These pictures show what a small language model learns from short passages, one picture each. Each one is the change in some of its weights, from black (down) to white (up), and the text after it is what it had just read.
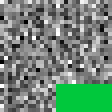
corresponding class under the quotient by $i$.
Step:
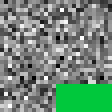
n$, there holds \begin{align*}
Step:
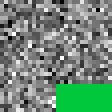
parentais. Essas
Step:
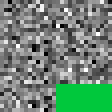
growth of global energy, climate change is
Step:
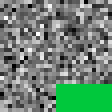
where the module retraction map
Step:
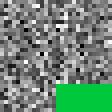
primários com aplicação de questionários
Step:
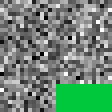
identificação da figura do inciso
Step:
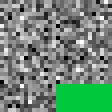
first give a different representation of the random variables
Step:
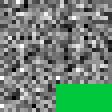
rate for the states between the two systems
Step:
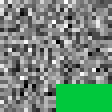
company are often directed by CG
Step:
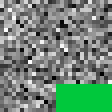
been written about these concepts, but so far
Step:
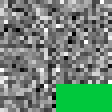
and others about degrees of freedom
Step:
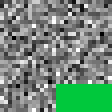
on time. - b. Potential
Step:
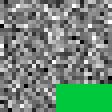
hygiene, and food services.
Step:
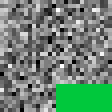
singletons $\lbrace
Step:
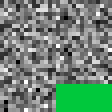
easier. First, it is
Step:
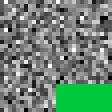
Areas with > 10%
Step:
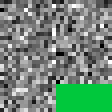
belgilangan vazifalar
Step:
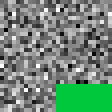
// *Markaziy Osiyo
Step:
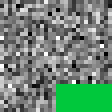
(nation), weighted according to the
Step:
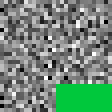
to develop criteria for this approximation. First
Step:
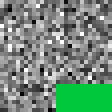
in Kanam LGA of
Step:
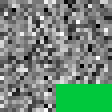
given Morse cycle and that the induced
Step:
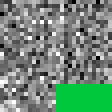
ring $R$. \begin{Def}
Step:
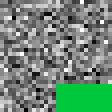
of continuous quantum measurements be actively
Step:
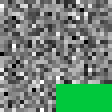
a near-optimal solution in a
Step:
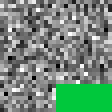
B$, which was presented in the original paper
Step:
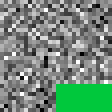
бо тағйироти
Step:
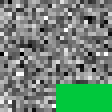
energy. Order No. 1073
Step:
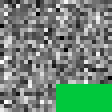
length-10 Golay pairs, the
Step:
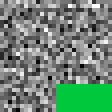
ocupe de los aspectos de
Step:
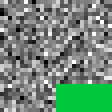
imposed thereby. We then conclude with
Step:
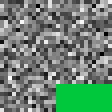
– eine Dominanz, die
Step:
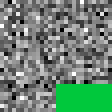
form representations for the Fourier coefficients of powers
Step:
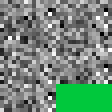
ayının ortasına
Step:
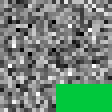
білкової оболонки
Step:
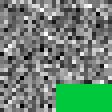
it can be delivered to the
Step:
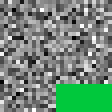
through educational programs and innovative research.
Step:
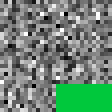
underserved communities in the
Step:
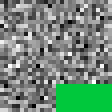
jamg'armasi ijrochi
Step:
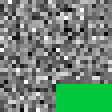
it follows that the coefficient of this term has
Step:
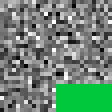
de Coleção Catalogado,
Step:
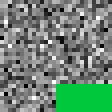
$\mathbf{6}.$ The choice $$
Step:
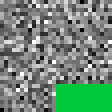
issues», яке містить
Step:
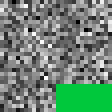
$\Gamma(s,t)$ is said
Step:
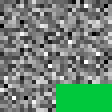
- ADMONITIO
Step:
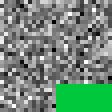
subject, for great support and for many interesting
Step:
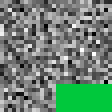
through linear fitting. And by this
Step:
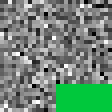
imkonini beradi. Gepatitning
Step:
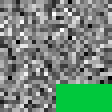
85 had died, between
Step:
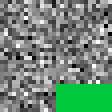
for $\Psi$ and then use
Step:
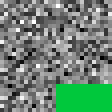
by the Danish National Research
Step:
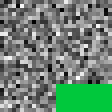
one-based by \cite[Proposition
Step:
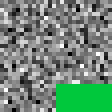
restricted to $M$, the
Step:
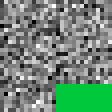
e culmina na baixa
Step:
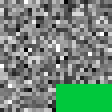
approach (i.e the extremization
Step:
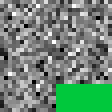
mesmo tempo, gerar lucros
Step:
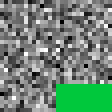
of the above definition, we adapt it
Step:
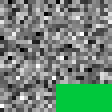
to the classification of activities in the
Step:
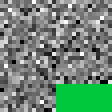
з партикулою
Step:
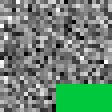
Czechia, is part of the
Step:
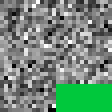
publicly shaming or defaming
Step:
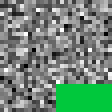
laag mogelijk voor
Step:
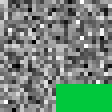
$U$ such that over $V$,
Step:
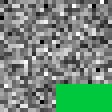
*78* are two bulk samples
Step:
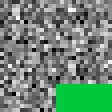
eritema leve, indicativo da
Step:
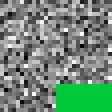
health. Conclusion The findings of this study
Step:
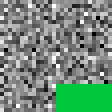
classical ones mentioned above (Chapter
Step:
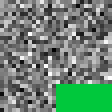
identities, J. Quaintance
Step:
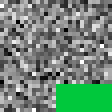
been spent this far. Explain
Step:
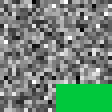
of Investigation OSCE
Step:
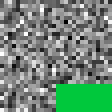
den Schluss einer jeden
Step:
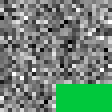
treatment improves fiber-matrix bonding
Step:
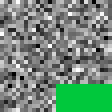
which indicates the interest in quality management systems and
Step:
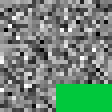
sources or produced with manure by
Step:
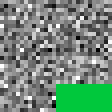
operate autonomously at scheduled
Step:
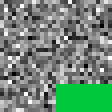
that for every cubic graph $G$,
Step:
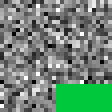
in the reactor. In order to
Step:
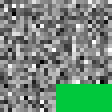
pandemic context. Pedagogical practices from
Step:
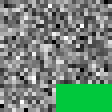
Abdulrahman Aljali and
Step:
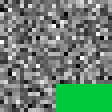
суглобів є їх
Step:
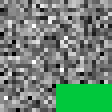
bilinear permutation polynomials of the shape
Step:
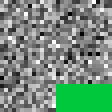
marketing research. 1 Source:
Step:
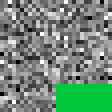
флоре Нахчывана //
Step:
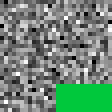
pentagon relation for flips
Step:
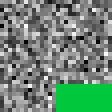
lui Vincent van Gogh este
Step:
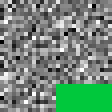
1$. \begin{lemma}
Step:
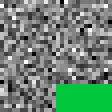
et al., 2018). Antibiotic
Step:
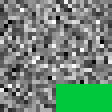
expected due to hydrogen bonding.
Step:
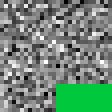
can be also defined as the unique
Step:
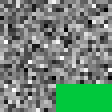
of authentic tasks, used and
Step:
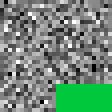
moliyaviy yordam ko'rsatish
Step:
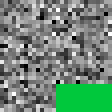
2. The High Order
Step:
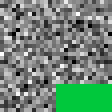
maps that respect the global $A$-action
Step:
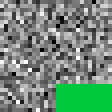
study ascertained the difference in the
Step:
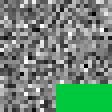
interval $(0,t)$, we finally
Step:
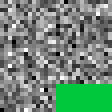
сфер діяльності
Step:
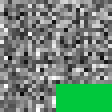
within the framework of the NFDI –
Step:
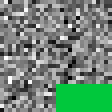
get another 3-graph with the same number
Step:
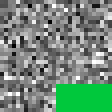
systematic attempt to date
